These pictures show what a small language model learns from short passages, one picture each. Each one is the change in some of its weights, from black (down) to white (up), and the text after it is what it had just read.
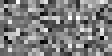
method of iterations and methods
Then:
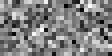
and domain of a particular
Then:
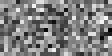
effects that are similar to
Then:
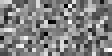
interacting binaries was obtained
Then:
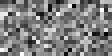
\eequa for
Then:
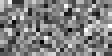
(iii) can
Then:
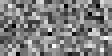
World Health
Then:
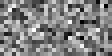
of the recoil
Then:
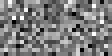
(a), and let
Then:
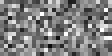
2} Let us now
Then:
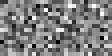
\defeq &
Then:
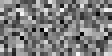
obtain $f\leq
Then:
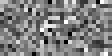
Taylor & Francis
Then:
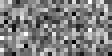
is necessary to use a
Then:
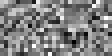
some recent reports,
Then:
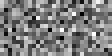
related. Java
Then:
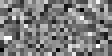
of the field strength associated
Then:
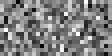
technique. III.
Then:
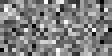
\rightarrow {\mathbb
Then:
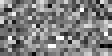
made a remarkable progress
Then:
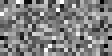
\varphi. \eeq
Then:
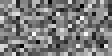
be convenient to
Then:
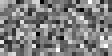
between the neutrino
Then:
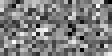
for MRP
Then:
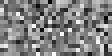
email example by
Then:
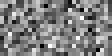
reduction in the response.
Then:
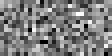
The drift rate
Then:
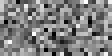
suggested that water is characterized
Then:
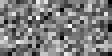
developed to fit various
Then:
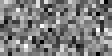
density and deviations from the
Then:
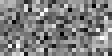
Therefore these evaluations do
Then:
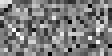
$M$. We show
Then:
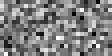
subvert the system.
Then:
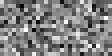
Levy processes of
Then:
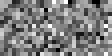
or NLT
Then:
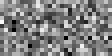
implicitly takes the
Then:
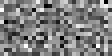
significantly better than the mean
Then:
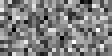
$\SN$ and
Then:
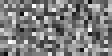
generalized Jacobi polynomials
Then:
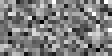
abelian surface or a singular
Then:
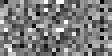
\def \lam
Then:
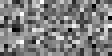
model, our model has
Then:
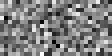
layers and one output
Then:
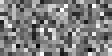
$\etk$ denote
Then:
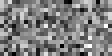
is the neighbor of
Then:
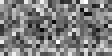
a study on the use
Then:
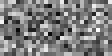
but are shaped by
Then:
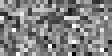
we mask before taking
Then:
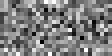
is condensed
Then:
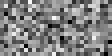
similar to those examples above
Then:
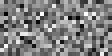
Zones of inhibition
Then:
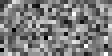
two different kinds
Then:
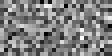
of $R$ than
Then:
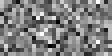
noisy SDSS
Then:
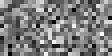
the atom on detecting
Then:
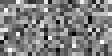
\times {\mathbb
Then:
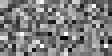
the observational error. In
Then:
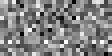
regime where $\mu
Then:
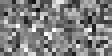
attributed to 1D
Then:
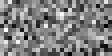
is a fully invariant
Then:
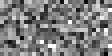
of neutron stars
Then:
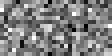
comet evolution.
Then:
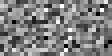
home services. It can
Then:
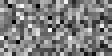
is not perfect. As
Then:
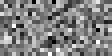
the quasi-steady
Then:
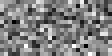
that crucial populations have the
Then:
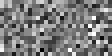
AAA contributed to
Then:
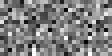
of suitably chosen
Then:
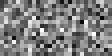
related. Najmi
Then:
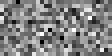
generic. We have
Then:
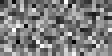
Figure~1 for an
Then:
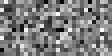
\ne 0 $ from
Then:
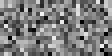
The ship resistance
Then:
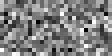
paper is organized as
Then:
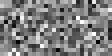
should provide for the procedure
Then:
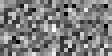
population : des points
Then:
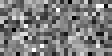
of focusing in the
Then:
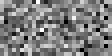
discussing the lessons
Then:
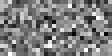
is varied for fixed
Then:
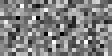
the units are understood
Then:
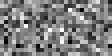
of the main goals is
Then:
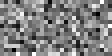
result, we can see
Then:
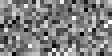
mostly occurs on the
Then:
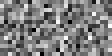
solution was warmed
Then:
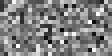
sightlines there is
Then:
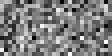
scale was used rate the
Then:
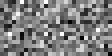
override their
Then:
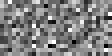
cells, ($x
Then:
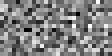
groups. Therefore, we
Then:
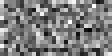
coarse grid
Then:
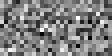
was typically yellow and
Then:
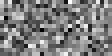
publishers, and
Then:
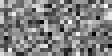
situations in future. It
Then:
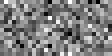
supervisor ratio:
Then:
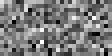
(proportional to
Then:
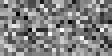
to the notion of hyper
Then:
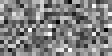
solution), but they may
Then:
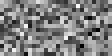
Algorithms for the
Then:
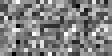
index. According to
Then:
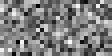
or death.
